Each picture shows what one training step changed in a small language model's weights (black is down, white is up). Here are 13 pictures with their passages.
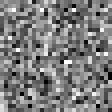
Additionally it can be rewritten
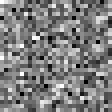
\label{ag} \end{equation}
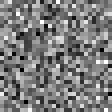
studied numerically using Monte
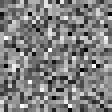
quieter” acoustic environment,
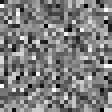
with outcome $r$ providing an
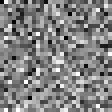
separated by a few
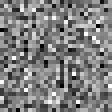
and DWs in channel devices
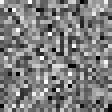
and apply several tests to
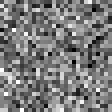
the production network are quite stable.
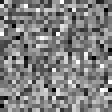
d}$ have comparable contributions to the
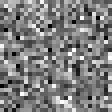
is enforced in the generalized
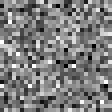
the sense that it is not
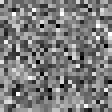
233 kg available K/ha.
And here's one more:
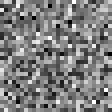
in the most complete way. The
